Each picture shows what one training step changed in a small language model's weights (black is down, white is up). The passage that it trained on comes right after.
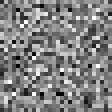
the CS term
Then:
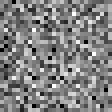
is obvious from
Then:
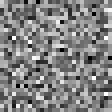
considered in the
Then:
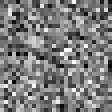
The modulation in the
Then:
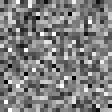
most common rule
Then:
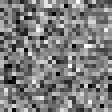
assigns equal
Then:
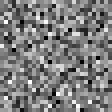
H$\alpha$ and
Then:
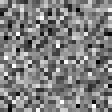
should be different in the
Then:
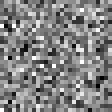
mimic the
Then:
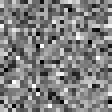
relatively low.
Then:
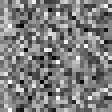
negative one
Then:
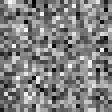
and Satoshi
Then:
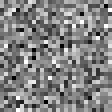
signal photons since
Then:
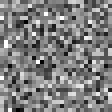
a metastable
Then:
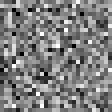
profiles are
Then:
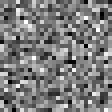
moment and second moment as
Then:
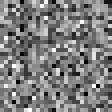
i) \cdot
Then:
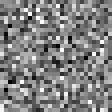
on at some moment
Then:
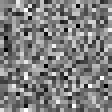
in scenarios
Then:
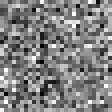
works. We find
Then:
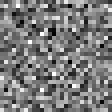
peak emission at
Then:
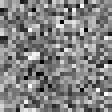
systems, different energy
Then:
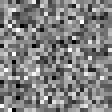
Two curves from
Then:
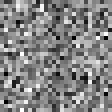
creation of a
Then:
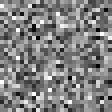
the exponential
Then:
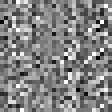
of Physics, University
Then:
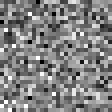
According to
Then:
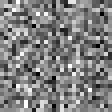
history of the
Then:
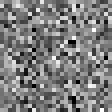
to remove such
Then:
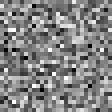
the fit to the
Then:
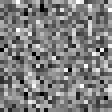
of DIF.
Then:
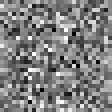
the discovery of
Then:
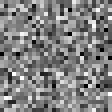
at the sample surface
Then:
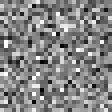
the current operators given
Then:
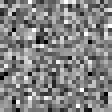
mass flow of the
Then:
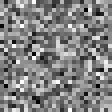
the Canadian
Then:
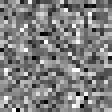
complex absorption system
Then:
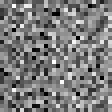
algorithm is applied
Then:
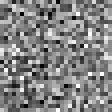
above, one needs
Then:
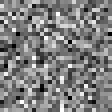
the complex degree of
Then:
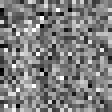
they are both of the
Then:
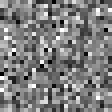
range of $2<
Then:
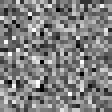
and quantifies the
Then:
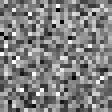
using the supersymmetric
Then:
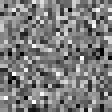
at the LHC
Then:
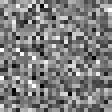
between H/K values
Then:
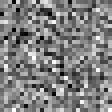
where $R_{\mu
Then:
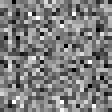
includes all the
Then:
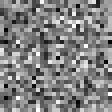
work possible. We
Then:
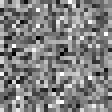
more minimal.
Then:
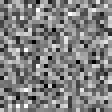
open boundaries
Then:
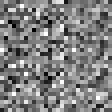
events are not
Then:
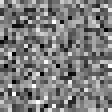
intra- and
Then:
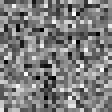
bacteria is
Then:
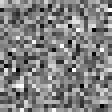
fluids whereas
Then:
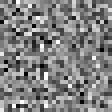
of $f_k
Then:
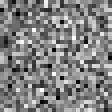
estimated from the data
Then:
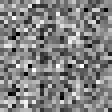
the quantum Fourier
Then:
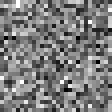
base station
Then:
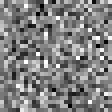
min)$. Both energy
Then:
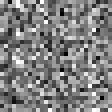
nesting) may
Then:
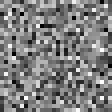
we implement the
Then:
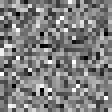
more information and produce
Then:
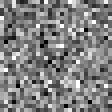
its first block.
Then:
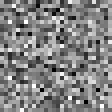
security, see
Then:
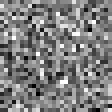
the resonant
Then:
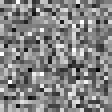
interesting about these
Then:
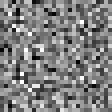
example of how the
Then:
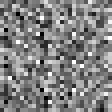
have been possible.
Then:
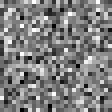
function $S$ should
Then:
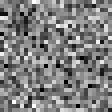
dimensions and the
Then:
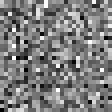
classes relative to
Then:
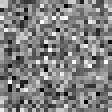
wind by various
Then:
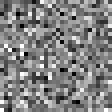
supports that the
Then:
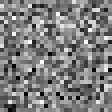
the supply chain
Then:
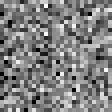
fields are assumed to
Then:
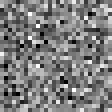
there may be significant
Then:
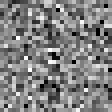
obtain our result by a
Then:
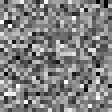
the brightest
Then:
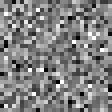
white dot,
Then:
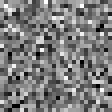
depth 1 topology
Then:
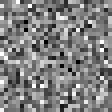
a few days
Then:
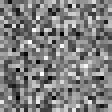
generators involve
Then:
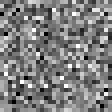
is zero. The second
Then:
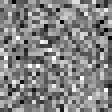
choose a further set
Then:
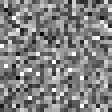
some old and
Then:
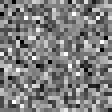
is the Fermi
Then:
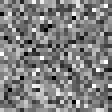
we neglect the
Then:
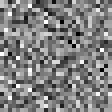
order of a few
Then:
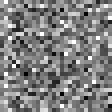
case (ii)
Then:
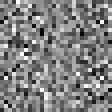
of the Gamma
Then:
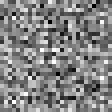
interpreting the
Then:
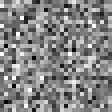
enhancement of
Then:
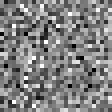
forms for the
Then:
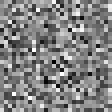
that in Fig.
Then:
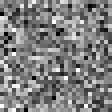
atom $i$ to
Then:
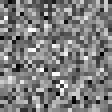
parameter. Dotted
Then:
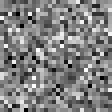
actually that
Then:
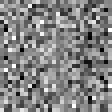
the commutativity
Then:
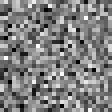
cost} can be
